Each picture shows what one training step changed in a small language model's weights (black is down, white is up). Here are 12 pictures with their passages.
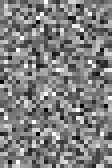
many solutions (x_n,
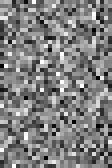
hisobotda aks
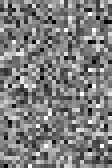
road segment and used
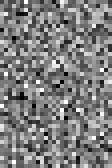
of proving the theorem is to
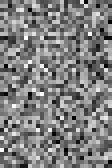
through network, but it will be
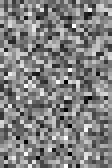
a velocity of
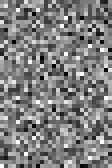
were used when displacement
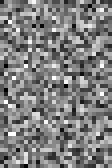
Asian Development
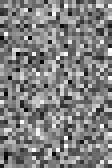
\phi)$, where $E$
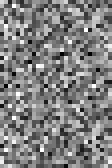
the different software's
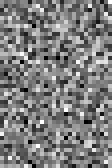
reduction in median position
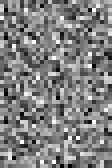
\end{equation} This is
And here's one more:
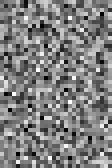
lessons is included
